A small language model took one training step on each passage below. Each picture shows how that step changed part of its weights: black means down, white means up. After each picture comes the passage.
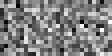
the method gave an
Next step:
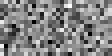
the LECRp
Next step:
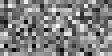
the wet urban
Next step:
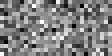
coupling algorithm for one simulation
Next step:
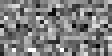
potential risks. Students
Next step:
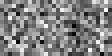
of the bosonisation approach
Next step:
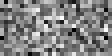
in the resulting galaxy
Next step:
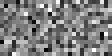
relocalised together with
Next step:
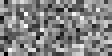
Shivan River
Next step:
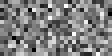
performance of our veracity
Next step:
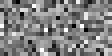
this is a relation for
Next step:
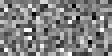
innovation across various sectors
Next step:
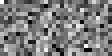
explicitly separate potential lesions
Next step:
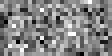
6 months of age.
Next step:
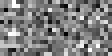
grade. These relations
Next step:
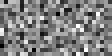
vital nitrogen sources
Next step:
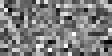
polarization directions. The accuracy
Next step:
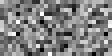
as DT,
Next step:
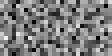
with a wide range of
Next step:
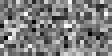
new media archives
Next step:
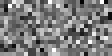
Management is viewed as
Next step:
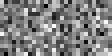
changes in pathways such
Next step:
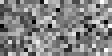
in particular the dependence of
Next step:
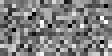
vector or axialvector
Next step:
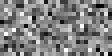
produce new high statistics data
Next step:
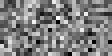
(blue histogram), and
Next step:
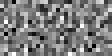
aluminas} The
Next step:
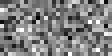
its protections against
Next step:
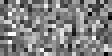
statistic and the result
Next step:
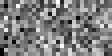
for doubly excited
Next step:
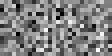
LBLs, which
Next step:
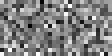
to be the largest source
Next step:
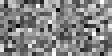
in terms of the field
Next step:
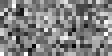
has an extra difficulty
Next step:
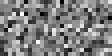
observed clustering of
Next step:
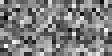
knowledge of measurement uncertainty
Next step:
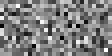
is needed to pin
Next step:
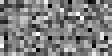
by Galaxy
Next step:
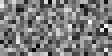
may be removed and
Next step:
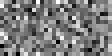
count rate, indicating a
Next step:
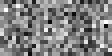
is possible because only one
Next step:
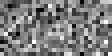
linear mapping-based scheme
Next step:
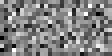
to Contract number
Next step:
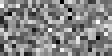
index measurement time between included
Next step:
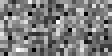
resolution'' 3500k
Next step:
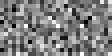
has set these two fields
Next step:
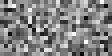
under the threshold.
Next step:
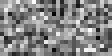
from *Imperata
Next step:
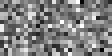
buffer (10
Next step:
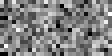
upwardly propagating
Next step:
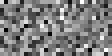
with predictions for a thin
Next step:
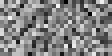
Out of the total
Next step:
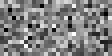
their value. We show
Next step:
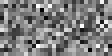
still claimed by authors
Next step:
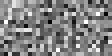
sleep state.
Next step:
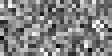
for high temperatures and a
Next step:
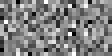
So far, respective computational
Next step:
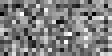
approximation used by the authors
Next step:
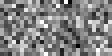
of the quantum system at
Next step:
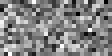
Idea for
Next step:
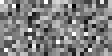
only must make sure
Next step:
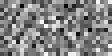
of their constitutive
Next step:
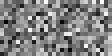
controlled by changing the
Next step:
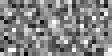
can be as large as
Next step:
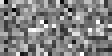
between the IKA and
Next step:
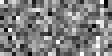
that value and nature are
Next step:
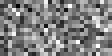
the morphology and dynamics
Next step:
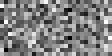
The estimate of the
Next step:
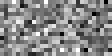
in European and American
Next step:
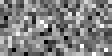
of single dot emission.
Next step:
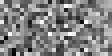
into account the phenomenon of
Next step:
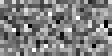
be imagined in the
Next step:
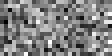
Reducing the
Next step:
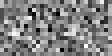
accuracy with respect to the
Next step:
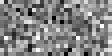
simulations based on the finite
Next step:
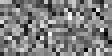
thinking of the Newtonian
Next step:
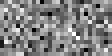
models with different levels of
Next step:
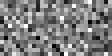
16 Dr. Hem
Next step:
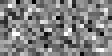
a complex restructuring
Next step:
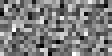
groups respectively with no significant
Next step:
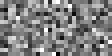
and, partially,
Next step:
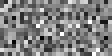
senior high schools
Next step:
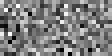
time and large distance
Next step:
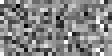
these radii, the
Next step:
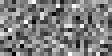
THz waves are
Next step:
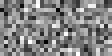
for field parallel to
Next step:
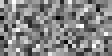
no father and teacher
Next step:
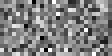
and weaker QSO
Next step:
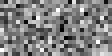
am the truth"
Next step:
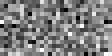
singlet fields with their
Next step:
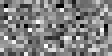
and resummation
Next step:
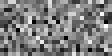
In summary, we have
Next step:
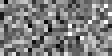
separately traced the
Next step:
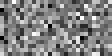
for CTR prediction.
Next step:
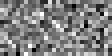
provide a means of
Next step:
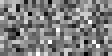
lives (World
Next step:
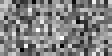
we have to choose one
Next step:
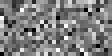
small enough for comprehensive numerical
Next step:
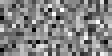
faced by individuals characterized
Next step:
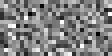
validation and development test
